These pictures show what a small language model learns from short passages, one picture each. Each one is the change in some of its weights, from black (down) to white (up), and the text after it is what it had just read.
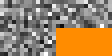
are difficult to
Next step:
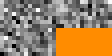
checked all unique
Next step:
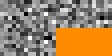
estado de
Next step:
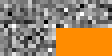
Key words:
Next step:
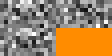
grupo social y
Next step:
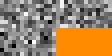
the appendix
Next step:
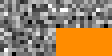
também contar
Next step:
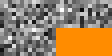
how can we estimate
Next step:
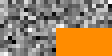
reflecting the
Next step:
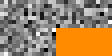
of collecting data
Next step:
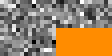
en comicios
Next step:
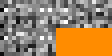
política fundamental não pode
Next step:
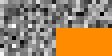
The LZ
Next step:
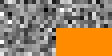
um esporte
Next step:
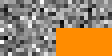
bir bilmece
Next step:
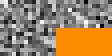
for each boundary
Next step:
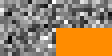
предмета —
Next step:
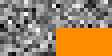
вплив на
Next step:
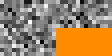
4 metr,
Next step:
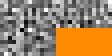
to estimate the phase
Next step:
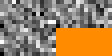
em favor ou em
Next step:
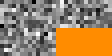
the partitions
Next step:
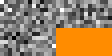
made of Nb
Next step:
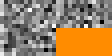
spacetime. The
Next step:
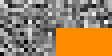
SMG survey is
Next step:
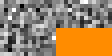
obtain the subtraction
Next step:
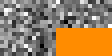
una actividad con
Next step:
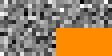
of the adaptive
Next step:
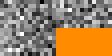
one nearest the
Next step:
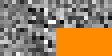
davlat standarti
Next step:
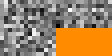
the result. The
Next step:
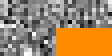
to the second
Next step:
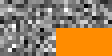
e outros
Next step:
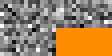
driven by
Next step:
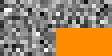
bem: este
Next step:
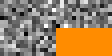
other CMS
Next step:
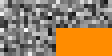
were always calculated using
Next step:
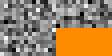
and flexible by
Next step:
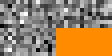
causality? It
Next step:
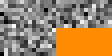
fibre while
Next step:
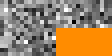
some authors such as
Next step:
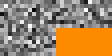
devices which,
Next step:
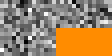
degrees of
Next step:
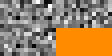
surface termination)
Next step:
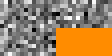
main steps in the
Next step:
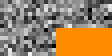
бу орқали
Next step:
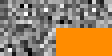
and fusion
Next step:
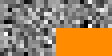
points, and the
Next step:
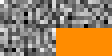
to show that the
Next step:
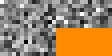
особи —
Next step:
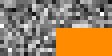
conflito de
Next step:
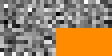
falls below
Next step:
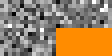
this constructed vector
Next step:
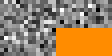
de la misma
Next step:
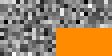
y la organización
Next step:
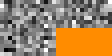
negated and the
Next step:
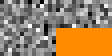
planejado na
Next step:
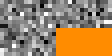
em Logística
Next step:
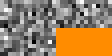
used to evaluate within
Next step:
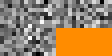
density region depends
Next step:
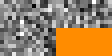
layer service,
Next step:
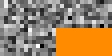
the height of the
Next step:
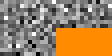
svijesti i
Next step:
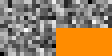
work by first
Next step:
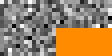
importantes que se
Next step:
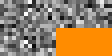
une période
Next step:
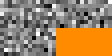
are satisfied up
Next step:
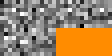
turida esa
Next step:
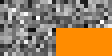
correct routing.
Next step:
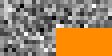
such as the
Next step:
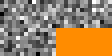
matrix is $
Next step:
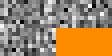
to a different
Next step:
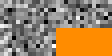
around this flat
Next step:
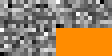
is generally expected to
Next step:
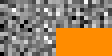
polarised states
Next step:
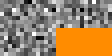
Only the dominant
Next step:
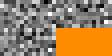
type repeatedly
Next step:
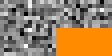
mass of the average
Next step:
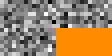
Sosial &
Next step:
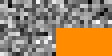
action for a particle
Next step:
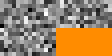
the left with constant
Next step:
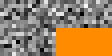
Council of
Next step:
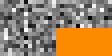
various countries
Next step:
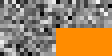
a sequence of current
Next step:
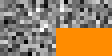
that of control and
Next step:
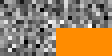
e úteis
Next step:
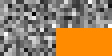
digital data
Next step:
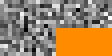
increases. Moreover,
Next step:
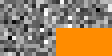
A; the only
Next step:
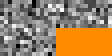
sistema diverge al
